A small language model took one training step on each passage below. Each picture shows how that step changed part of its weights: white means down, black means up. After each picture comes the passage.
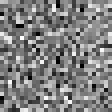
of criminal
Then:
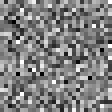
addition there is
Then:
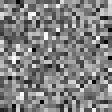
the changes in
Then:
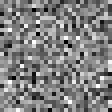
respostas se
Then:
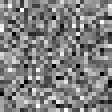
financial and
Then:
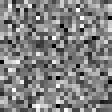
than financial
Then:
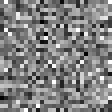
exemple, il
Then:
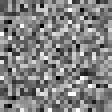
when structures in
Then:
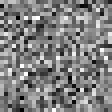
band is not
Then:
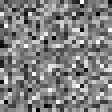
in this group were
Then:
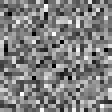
shapes that
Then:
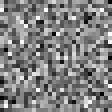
- Zeki,
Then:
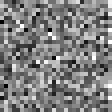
component models
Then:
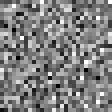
analyze the
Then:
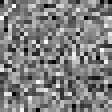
as a Integrated
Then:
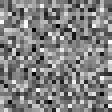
de saúde
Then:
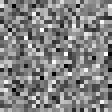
and intervention,
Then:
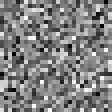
funding, and
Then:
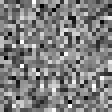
consists of more
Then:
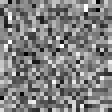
observed that surge
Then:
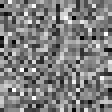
Matias de
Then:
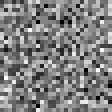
This study used a
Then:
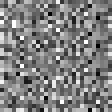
found. However,
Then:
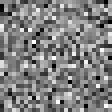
de Vigo en
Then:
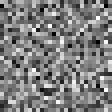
am a PhD
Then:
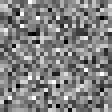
Research data, the
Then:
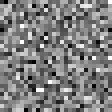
by each research partner
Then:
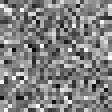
of cancer.
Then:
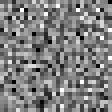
superior performance.
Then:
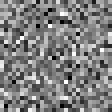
category of
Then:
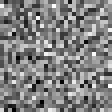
for the understanding and
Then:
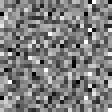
they employed.
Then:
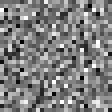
It also shows that
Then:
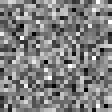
with increasing
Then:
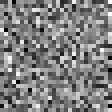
et sa performance
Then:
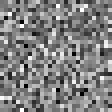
esta polémica
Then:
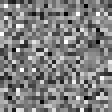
Department of
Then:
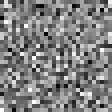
dan qalb
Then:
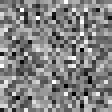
were observed,
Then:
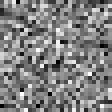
Person 2
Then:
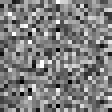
3: Best
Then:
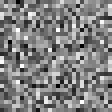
the threshold
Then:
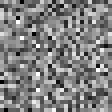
year level, it
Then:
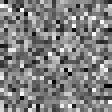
stage of contract
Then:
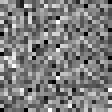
to other legumes
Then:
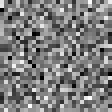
on electrons
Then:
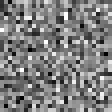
Error for
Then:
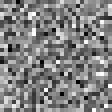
the references.
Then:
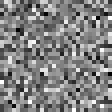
the radius of
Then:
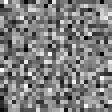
sono le parti
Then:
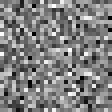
environments that are not
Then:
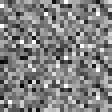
IOT should
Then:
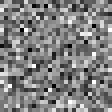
students' research work
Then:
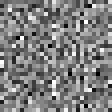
make informed
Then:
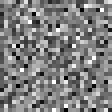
suggesting any
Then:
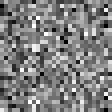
A above is
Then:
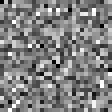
one destined for
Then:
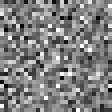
model to showcase
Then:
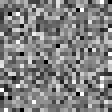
peneliti yang
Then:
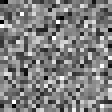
come nel
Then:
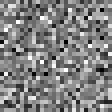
the pilgrim
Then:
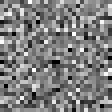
The TOP10
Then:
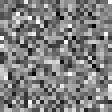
na matemática
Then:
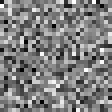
range for one
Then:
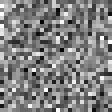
de după
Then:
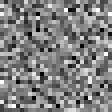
are needed in
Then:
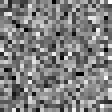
a glocal
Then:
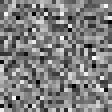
a probabilistic
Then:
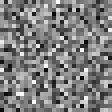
both analyses
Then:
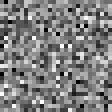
he who received
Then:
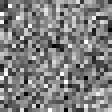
possible route for
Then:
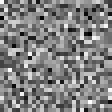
suffer from
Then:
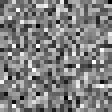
uchun bir
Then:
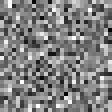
di vita
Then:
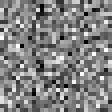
contains various
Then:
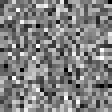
uchun teng
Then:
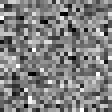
a notable trend
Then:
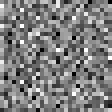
techniques for
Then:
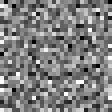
and society.
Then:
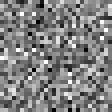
Bu durum
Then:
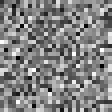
the resin.
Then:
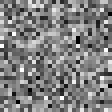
Hasil ini
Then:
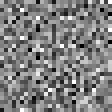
project is part of the
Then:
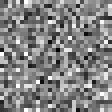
з вивчення
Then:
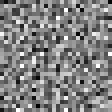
signal processing.
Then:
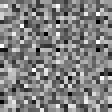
and 2nd groups
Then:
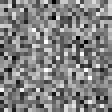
utilization potential
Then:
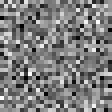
so the viscous
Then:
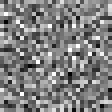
systems. These
